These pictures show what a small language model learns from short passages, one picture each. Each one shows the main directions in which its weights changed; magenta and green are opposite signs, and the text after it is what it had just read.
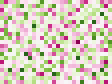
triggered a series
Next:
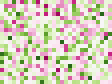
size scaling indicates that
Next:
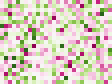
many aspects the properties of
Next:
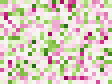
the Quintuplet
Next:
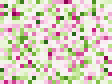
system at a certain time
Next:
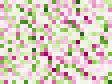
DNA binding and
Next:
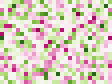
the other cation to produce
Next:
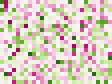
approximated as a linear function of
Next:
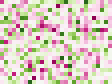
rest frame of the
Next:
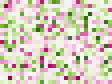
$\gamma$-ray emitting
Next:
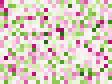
characterize the history
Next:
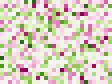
this model neglects
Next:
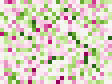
generally carried out
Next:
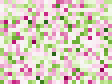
flares and/or
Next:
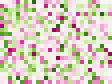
case, this requirement is
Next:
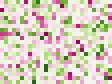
of the world of
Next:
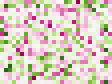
panels and the loading
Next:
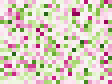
simple and explicit example
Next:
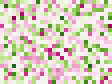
(M = Li and
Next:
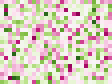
trispectrum from a
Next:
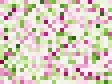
\m\ corresponding to different
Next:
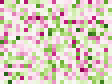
of the evolution operator which is
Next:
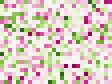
of a boundary condition.
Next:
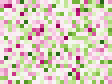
During the initialization process,
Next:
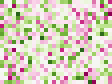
explained in the main
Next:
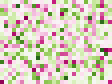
extra \\ & free
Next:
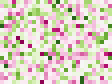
not determined solely by
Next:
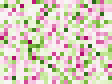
coordinates via a
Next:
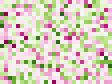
additional reflection. These are
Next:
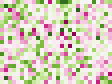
estimate the shift of sample
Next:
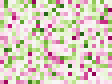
thus a generalization of the
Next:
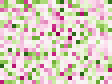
to be the same as previous
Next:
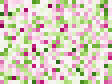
equation for the dimensionless coupling constant
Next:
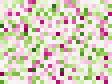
choices may enable more
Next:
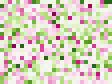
the (A)dS
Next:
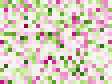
from other peers. In
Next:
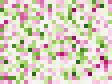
the method we combine two
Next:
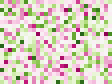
of $h$ was evaluated
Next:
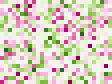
we can expand it near
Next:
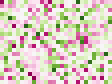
\bibinfo {author} {\bibfnamefont
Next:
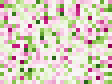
past each other at close
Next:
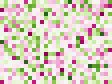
water. We measured
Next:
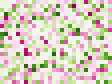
can be represented by a
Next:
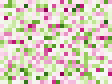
The present year 2017
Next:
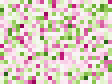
every reported
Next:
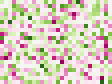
data equally well, and some
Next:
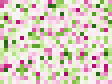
Romero, A.
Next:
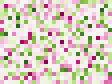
amplitude gives for each
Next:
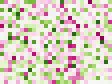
point we show the explicit
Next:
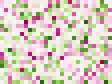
have derived a new set of
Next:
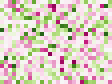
regions associated with the
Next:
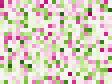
Peking University,
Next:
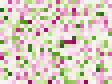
map} The WT detection is
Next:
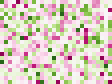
is independent of distance,
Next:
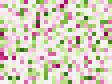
which requires a wider
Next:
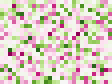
gradient penalties
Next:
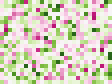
a function of $k \in
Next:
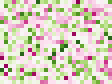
system has been developed using
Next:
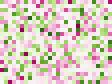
of the external field.
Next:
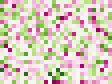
the second register of the
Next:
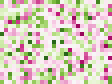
of inelastic electron
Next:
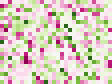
model, it is found that,
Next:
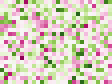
of space-time or spinor
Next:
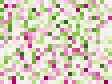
with the emission band frequency
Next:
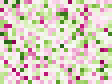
the gravitational potential
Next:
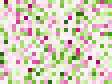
Indian Institute of
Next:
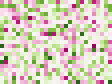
weight parameter $w \in
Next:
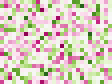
two-phase heat
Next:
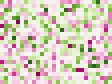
showing the behavior of the
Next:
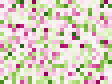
absolute error and
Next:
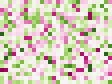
turns out that, in
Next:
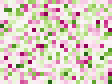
electronic correlations in
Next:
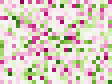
= \omega_z$ and
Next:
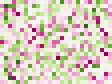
well correlated with both
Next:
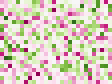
stretching of the
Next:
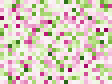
static potentials, respectively
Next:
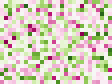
The transition width is $\Delta
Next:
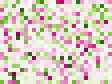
curve using the calculated
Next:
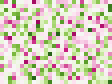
in recursive indicators
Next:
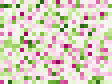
\caption{The strange magnetic
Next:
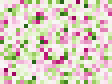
producing the lower bound on
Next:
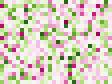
following, we will also use the
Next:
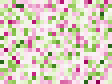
spot'' occurs at
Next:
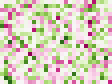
terms from all six leading
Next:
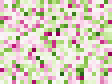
input and output model source flux
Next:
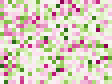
area of the interface.
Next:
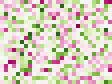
$\tilde{\bm \sigma}$
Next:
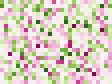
strain rates of our
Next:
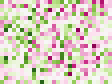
and an increase of the
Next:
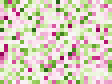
as a quantum central limit
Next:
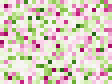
$ are $N $ number of
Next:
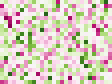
and hence only consider one
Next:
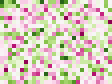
\cite{GV}. For
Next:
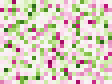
BAS amplitude is a
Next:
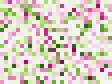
of sweeping can be
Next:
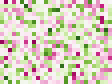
solar photosphere.
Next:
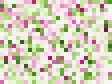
modifications we estimate,
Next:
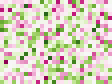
all stellar models and we
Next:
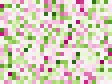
by \bq{\cal
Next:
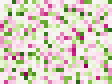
fact, we explicitly
